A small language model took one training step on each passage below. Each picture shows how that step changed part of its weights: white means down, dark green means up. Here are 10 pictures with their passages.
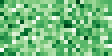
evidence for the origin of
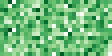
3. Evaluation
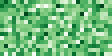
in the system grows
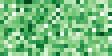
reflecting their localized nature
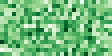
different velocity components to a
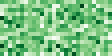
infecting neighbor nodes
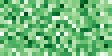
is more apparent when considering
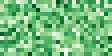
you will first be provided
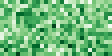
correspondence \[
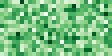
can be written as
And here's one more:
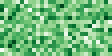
\ee From the previous
